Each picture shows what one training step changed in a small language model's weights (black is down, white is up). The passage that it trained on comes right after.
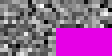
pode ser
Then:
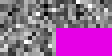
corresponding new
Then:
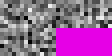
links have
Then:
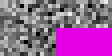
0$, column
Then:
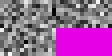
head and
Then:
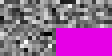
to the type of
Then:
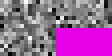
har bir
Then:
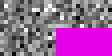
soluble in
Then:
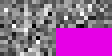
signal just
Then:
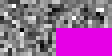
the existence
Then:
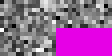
able to
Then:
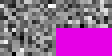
cover a
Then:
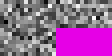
which are important in
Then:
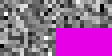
fikr va
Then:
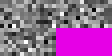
is validated
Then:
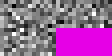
$T$ the
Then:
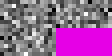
the formation of
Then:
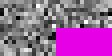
Ensino de
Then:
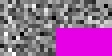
out of 6
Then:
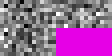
- Le
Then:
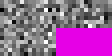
follows: -
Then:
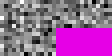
a declarat
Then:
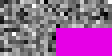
allowing the
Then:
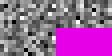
system, feature
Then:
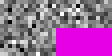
belajar yang
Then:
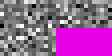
modulation curves
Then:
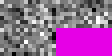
to poor
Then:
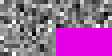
data access and
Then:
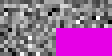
Riot was
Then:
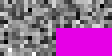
of shock
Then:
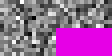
water temperature
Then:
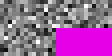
$m$ and
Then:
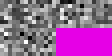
for the development
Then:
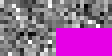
volume and
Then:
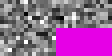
with measured
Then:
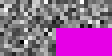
so, because
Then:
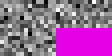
environments where
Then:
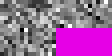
poor access
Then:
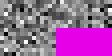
are excited
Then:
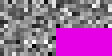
of themes.
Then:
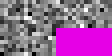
at least one
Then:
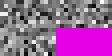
find a charge
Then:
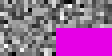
of the evolution
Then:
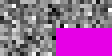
the VS
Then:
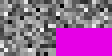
is composed
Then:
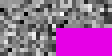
main issue
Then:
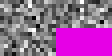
or vice
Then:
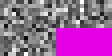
domain, with
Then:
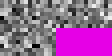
complex systems, from
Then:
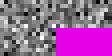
be termed
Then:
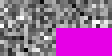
rely on the
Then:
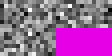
the reliability
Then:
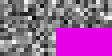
between workers,
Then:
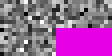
with data of other
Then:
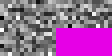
control method and
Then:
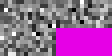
under Award
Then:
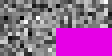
enhance the
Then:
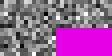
same argument
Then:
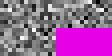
но и
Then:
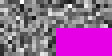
water, the
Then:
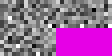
supported by
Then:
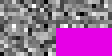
estimation of
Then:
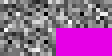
absorption or
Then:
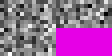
chain and the
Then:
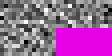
the moon}
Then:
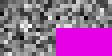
and adapting
